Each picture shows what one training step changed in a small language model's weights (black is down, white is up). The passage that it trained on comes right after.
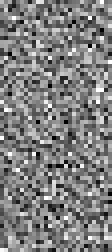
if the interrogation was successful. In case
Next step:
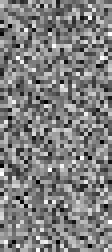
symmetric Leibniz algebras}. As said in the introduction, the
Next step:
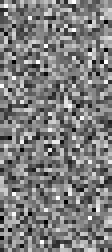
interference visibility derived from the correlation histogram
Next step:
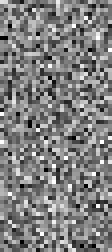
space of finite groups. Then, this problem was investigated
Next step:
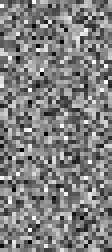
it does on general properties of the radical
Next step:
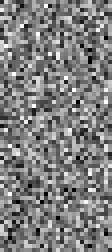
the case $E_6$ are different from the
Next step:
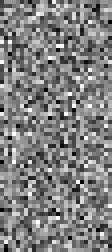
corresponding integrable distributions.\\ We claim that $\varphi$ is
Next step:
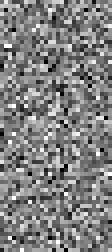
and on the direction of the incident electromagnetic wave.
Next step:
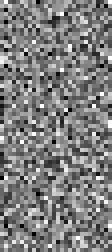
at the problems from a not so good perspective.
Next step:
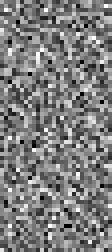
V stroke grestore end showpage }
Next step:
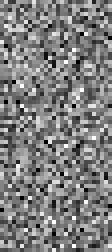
to $M(\partial \Pi)$ and $\partial
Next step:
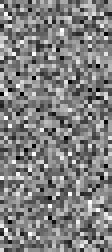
properties of the nonlinear distribution function including a frequency shift that
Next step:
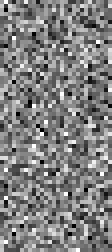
also better accounted for when including the modified
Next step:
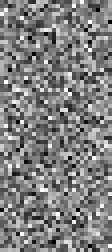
two different temperatures. Therefore a heat flux propagates
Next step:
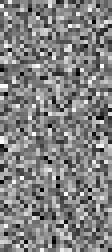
of properties. The existence of the nondegenerate form implies
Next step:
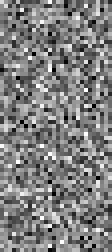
it dominates a non-zero abelian projection.
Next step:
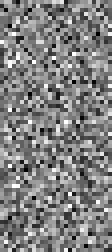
over traditional wet etching for Kapton
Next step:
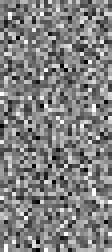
a setting in which the perturbation is not aligned to
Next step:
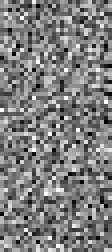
$I(j)$ is not differentiable at
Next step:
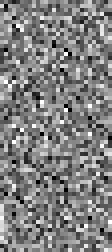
with narrower leads result in curves with the sharp
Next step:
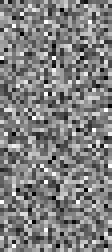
the context of {\bf particle-preserving}
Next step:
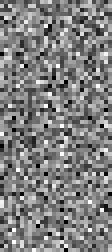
from the age of 20 until the age of 60
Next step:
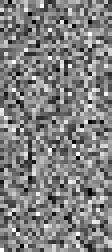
paths joining $x$ and $y$.
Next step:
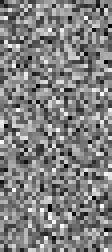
parametrization of $M$, the harmonic map equation in
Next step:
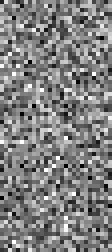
the classification method was first developed by Zeeman for
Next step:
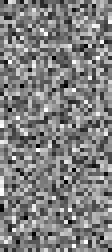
process and derive the corresponding transmission, reflection, and
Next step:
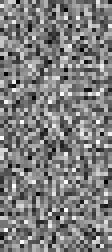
+}$ meson and the branching fraction of
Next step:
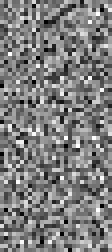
diagnostic tools to determine the location of
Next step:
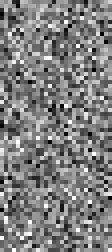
symmetry are likewise joined by parallel strings in
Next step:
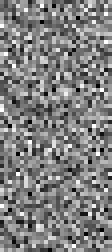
are called classical Bernoulli polynomials, classical Euler
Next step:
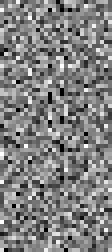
will not agree 100$\%$ with the future
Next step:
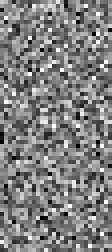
proved for arbitrary profinite groups which satisfy certain conditions on
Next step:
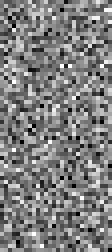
consider two limiting cases: the anhydrous system
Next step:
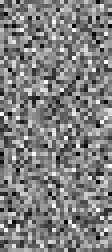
preserving the electrical properties of the pristine metal
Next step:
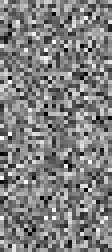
of previous workers. Furthermore, these approaches yield a
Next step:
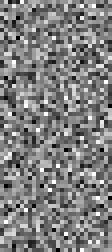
a copper block, a front end cap and
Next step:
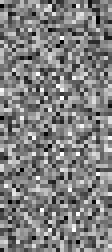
\rho_{\tilde{C} E \land
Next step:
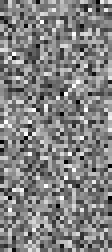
$^1$ Department of Physics, Nagoya
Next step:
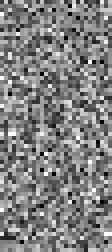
$(X,O)$ be a germ of a
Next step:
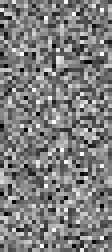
Table~\ref{valuesa6}, and the running
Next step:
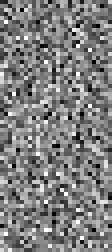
formula that captures the time evolution of
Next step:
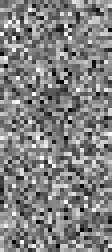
resolution of the ionizing light. The other values in
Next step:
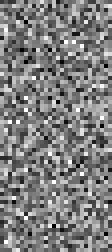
Proof of Corollary~\ref{connected}. Identify
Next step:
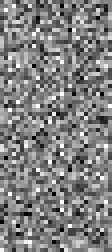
x_{k-1}')$ denotes the conditional probability
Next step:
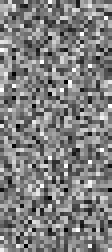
all these results apply to Iwasawa algebras of
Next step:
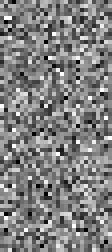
and thus from (2.5) and
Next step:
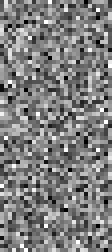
dy\ dt\right), \end{equation}
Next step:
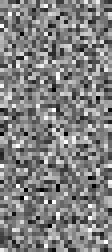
the intensities of the ZB and WZ
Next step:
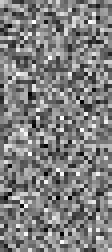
associated to $Y$. This completes the proof of the
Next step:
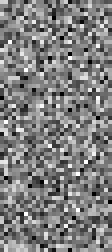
The four rank 1 matrices which are summed to make
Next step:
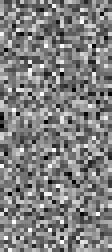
\ref{Bij}, there exists a unique
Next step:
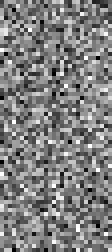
integrals are written in regions $ Q_j,
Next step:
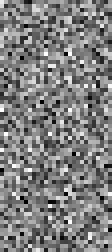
sensitive system for studying how physics would respond to
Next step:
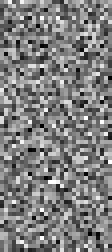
positives, and recall, i.e.,
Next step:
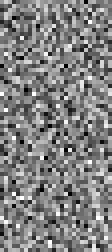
likely to be released. These approaches all yield
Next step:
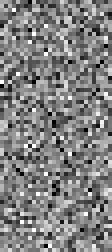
clear separation of each location, where only the CAF
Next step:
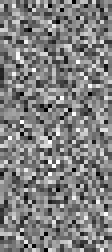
This weight of the motive corresponds to the
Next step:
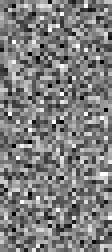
\cdots \circ f_{n}\in
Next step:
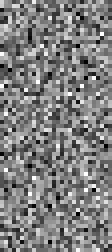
so we can choose $A$ big enough so that
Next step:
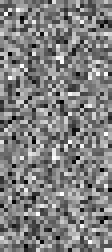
\right\}_{x \in X}$. As we will
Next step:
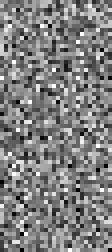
of the authors showed that the Koszul
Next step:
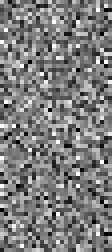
from inequality (\ref{ur24}), we obtain the
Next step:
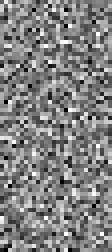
range of physical questions and also a very active area of
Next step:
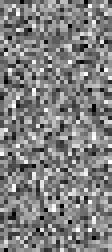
mass, which is assumed to be equal for
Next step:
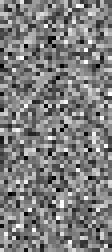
middle row's models have [Fe/H] =
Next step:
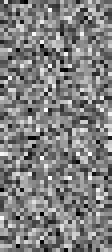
Elsevier, Amsterdam,
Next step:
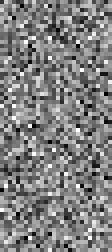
the edges $e$ and $f$ are determined
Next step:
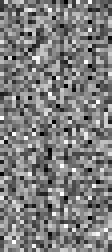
$\oplus_vj_v$ form
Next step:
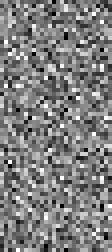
expansions representing the logarithms of certain solutions of the
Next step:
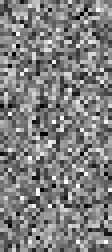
$V$ be an $n \times
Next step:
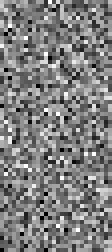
been scarcely investigated as compared to the pure
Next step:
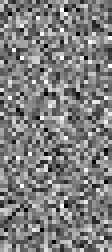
thus a high number of points in velocity is needed.
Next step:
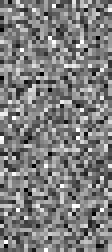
D2 and a D2$^\prime$-brane
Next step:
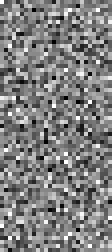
Proposition 3.2, we can obtain the following relation
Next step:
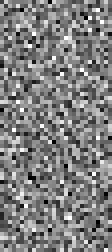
generalization of the original Omori-Yau maximum
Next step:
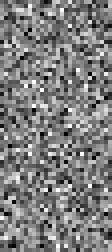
fluctuations are to be expected for such a small system and
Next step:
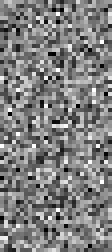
[Z2]) fournit une suite
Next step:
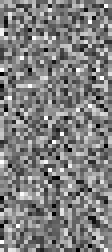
complicated which will make more difficulties in the proof
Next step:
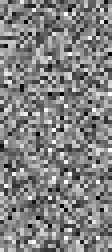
of $V$ and $\mathcal{I}$,
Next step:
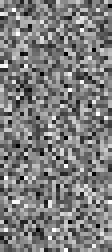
start with a brief review of the basic set-up
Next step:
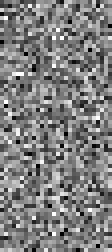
for $u_x^n$, and
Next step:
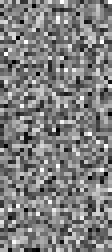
a right connection 1-form $\alpha \in
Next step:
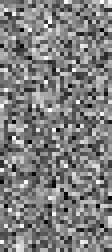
Therefore, consider the cyclic group $C_5$,
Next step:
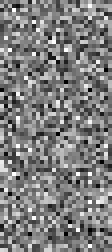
results are consequences of well known properties of Brownian
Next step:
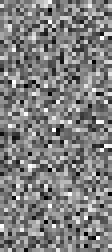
of cases of 2D semiconductors
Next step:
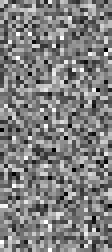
if the coherence time of the detection process is larger than
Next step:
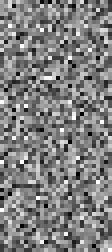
t\right) }}$ to produce an effective
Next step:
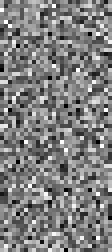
Lax-Friedrichs scheme requires the value
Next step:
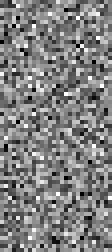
a $1 \times n$ rectangle with
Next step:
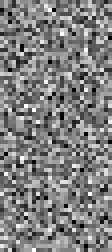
D_\veps \ea\right. \ee
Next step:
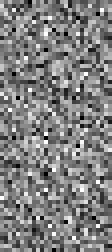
view of this, there are only two conditions that might
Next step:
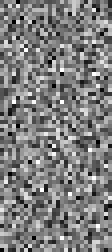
is the Bjerrum length in water at
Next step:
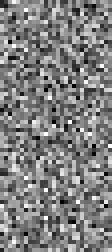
compact projective complex manifold of dimension $n$, and
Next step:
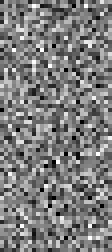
in Fig~2b. \textbf{(b)}
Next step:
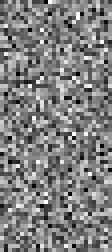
stars. The error bars are bootstrapped
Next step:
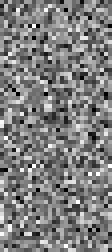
This invariably leads to some correlations between the
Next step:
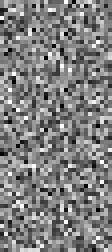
such as the initial available cash, receipt
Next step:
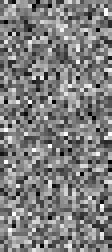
laser amplification in optical in X-ray
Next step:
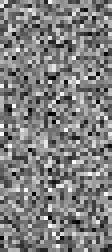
if and only if all principal curvatures of the
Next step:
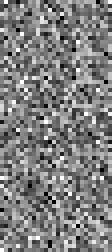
part of melt energy stems from the radiation
